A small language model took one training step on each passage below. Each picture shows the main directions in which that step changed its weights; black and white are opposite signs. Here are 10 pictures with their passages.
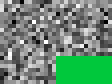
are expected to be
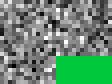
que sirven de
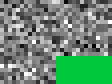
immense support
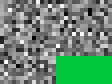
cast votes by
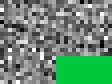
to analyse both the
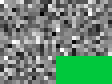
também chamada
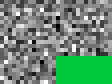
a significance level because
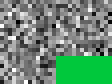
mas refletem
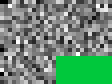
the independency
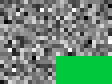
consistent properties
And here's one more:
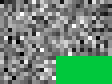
the oxidation of
